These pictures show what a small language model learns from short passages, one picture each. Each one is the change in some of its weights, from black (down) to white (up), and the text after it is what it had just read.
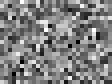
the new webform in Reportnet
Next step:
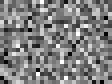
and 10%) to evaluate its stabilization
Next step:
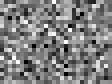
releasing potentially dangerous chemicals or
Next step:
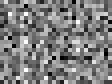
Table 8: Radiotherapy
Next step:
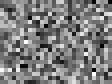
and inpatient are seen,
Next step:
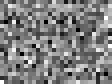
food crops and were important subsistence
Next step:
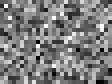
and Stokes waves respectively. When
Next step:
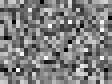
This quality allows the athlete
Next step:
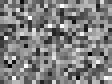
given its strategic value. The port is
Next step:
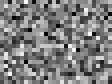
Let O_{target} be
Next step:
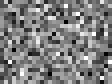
situation these items are not integrated with each
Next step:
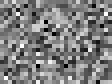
applied in schools, where disabled students
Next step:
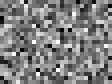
and South Korea were the main
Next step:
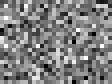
of teachers. Thus, general trends in
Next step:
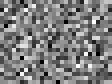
To this end, the practice of
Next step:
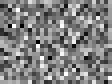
and create a structured way to communicate -
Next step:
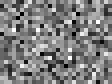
systematic review methodologist, a
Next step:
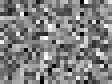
a significant impact on the elemental
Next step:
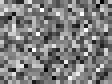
terms of the stress resultants,
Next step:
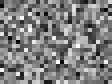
words, current ERP packages are
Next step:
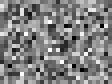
find out "What is Social
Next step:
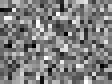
a heavier empirical and
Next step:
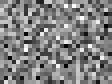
existed particularly among cooperatives where risk
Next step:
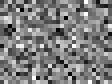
range of -26.6mV
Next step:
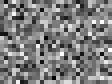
have paradoxically led to ever greater
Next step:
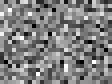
followed by nitrosation
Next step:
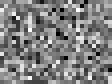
study relied on the relative
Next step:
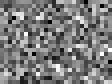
0.05; ** level of correlation
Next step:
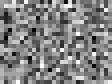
to analyze the scientific literacy skills of students
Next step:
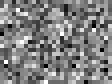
than in spoken French. The
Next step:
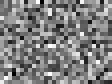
for mask transfer with an etch
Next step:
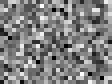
has deepened our understanding of consciousness as
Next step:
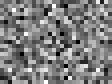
fixed amount of zirconium and
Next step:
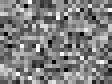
notion of external behavioural
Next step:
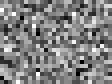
and prediction tasks like that of continuous
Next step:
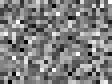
Bordered Magic Squares
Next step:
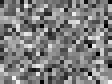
by CR. H3: The
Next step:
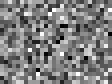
and asymmetric. The
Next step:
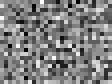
suggested within the umbrella
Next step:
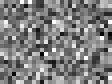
JOURNAL OF
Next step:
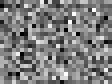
respect, diplomacy, and
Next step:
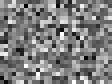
and analytical rigour. Circular
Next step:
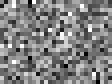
deficits. Experimental models for
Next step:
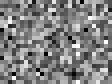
System (WSPMS) is designed
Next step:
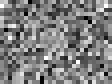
a specific focus on dialogues between
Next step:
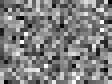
the intercanthal. The
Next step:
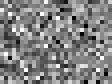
Nigeria. Nigeria achieved strong progress in the
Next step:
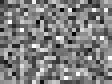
studied systematically, but can also be
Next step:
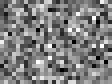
the control group was instructed in
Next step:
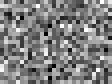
alternatives foregone by adopting
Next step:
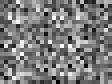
(c) (d) Figure
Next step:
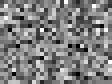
laboratory. All biochemical measurements were carried
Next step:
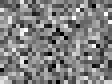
is based on a hierarchical analysis of
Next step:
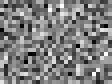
distress is taken into account, yet
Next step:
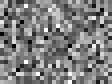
Published in International Journal of
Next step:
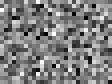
as a separate clinical entity in the
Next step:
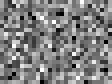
historically informed performance practices. The
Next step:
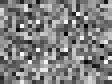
at hand. Lots of examples and
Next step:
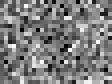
*. The mean difference is significant at
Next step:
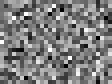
uncompressed, 8-bit
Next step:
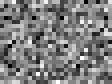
in other words single units have or lack
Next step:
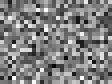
minimum discharge efficiency for both the charging and
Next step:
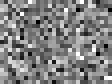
hands over multiple decades. The
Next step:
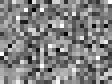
to avoid technical problems and to implement
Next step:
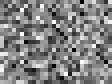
measurement by DIC analysis depends on the
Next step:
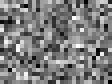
- **Novelty bias:** Several
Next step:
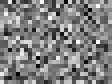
loss prior to 20 weeks. Two factors
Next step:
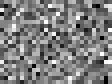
Europe*”. “*Do not believe
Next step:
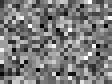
responses, with at least one person
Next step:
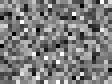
Does any additional patterns always appear first
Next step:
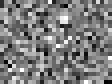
perceptual, visual, and spatial
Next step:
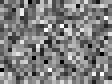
the well was not tested in normal condition
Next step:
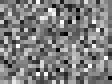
in a freight hub and
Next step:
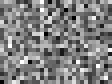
aims to develop statistical models to
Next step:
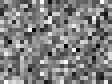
the processes undertaken to make the
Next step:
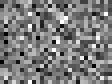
on observation, personal experience, and competitive
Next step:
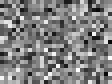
likely than men to have 13 of the
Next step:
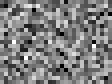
and with male sex [27]. It
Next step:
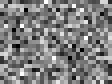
but the more widespread corrosion increases the
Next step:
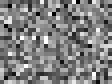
western and eastern Mexico
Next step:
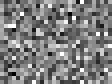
antibodies overnight at 4
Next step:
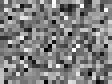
not identified as common themes but should be
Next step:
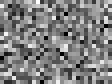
parameters. Parameter In combination with and
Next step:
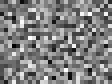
sinus osteomas can
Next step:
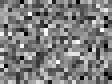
their internal counting, which usually
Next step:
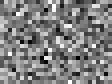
of the synthesized materials were strongly
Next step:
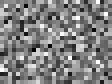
diminishing (Punter et
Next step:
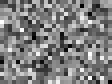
cold place. If available,
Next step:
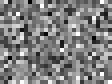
the majority of students fail to
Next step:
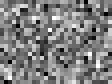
to show effects from the exposure, and
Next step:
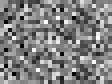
on postoperative pain associated with
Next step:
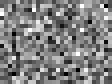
identity to Jahan that his name
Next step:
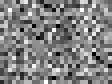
kinds of force majeure
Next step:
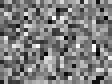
Isaković, received
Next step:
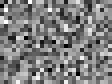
The ICC will annually monitor changes
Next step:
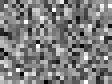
and cardiologists, using an electronic
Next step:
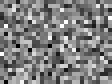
such as addition ,subtraction,
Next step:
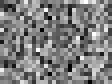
Albanian theatre was
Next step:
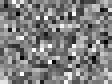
The stages are checked in the following
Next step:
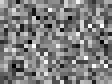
E8875 Dexamethasone
